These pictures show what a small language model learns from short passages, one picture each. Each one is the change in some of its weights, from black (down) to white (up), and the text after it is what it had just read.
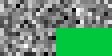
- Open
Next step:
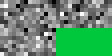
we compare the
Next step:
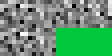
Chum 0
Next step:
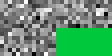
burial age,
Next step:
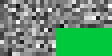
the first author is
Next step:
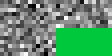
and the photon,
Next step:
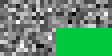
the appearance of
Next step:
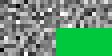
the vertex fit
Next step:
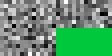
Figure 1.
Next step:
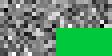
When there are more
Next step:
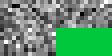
at a given distance
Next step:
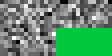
a group of three
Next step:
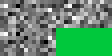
we aim for
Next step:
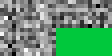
human translators
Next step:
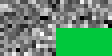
does not involve
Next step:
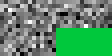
including confidence assessment
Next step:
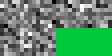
model of organisational
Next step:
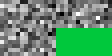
map visualizations,
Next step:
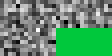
regulation of
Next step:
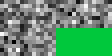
propose an
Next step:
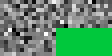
Research Funds
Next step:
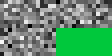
house of knowledge
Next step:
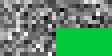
quality not only to
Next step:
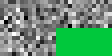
Area found
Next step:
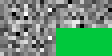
the functioning of
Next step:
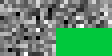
evolution of flux,
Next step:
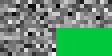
and the experiment has
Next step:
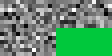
environmental challenges of
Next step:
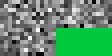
the interests of
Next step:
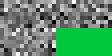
controller is
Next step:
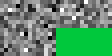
are plotted in
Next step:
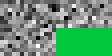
were collecting after
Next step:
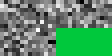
for components of the
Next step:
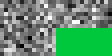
Pass online
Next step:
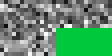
for enhancing
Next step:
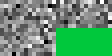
there is no a
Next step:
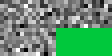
a result, the
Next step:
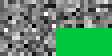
velocity components can also
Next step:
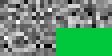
the formation of magnetic
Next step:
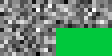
La limite
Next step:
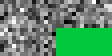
flux of energy
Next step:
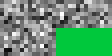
1 shows the expression
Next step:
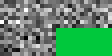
or processed in
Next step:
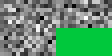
be a general
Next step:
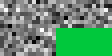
should increase yields
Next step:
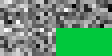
are well known,
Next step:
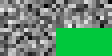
organized as
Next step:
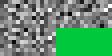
the activities of the
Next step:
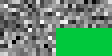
of the particle.
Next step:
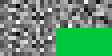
the dependence of
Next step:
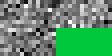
our attention was
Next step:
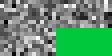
applied a range of
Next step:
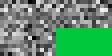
spacer region
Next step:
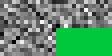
in the system that
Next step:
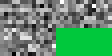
human and technological
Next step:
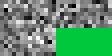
had a family
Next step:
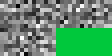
vertical axes
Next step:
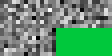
the application period.
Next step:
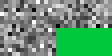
(in the
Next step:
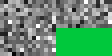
get a higher
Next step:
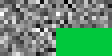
PBB is
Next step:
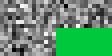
various engineering
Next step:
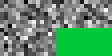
pass through the central
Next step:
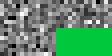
using formulas
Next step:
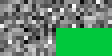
its downstream
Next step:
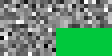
this graph that,
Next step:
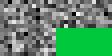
mean distribution of 200
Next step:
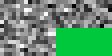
are backed by
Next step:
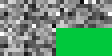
node when particles
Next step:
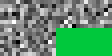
materials, including those
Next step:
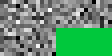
the radius gain per
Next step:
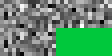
policies; -
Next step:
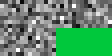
combination of these
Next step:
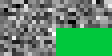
one of the two
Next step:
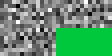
the following quantum
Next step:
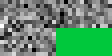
& \quad
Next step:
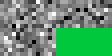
The extracted
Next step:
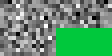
the anal swabs
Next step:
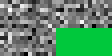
institutions in
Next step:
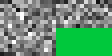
that Unruh
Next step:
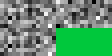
meeting. The
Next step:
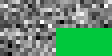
of references
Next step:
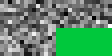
and S.
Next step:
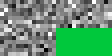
The islands
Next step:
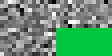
A converter
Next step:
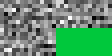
zero energy. On
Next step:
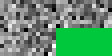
feeding methods were
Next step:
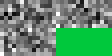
especially when $\kappa
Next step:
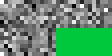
the Act).
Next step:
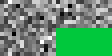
he proposes to
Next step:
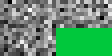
Lower x axis
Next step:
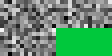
in Table 2
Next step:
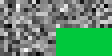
winds of the
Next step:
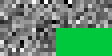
DA is
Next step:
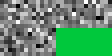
the average over all
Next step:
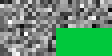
that was about
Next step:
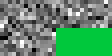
2 \quad
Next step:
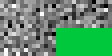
modulation amplitude
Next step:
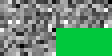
building monitoring
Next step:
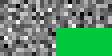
the presence of scalar
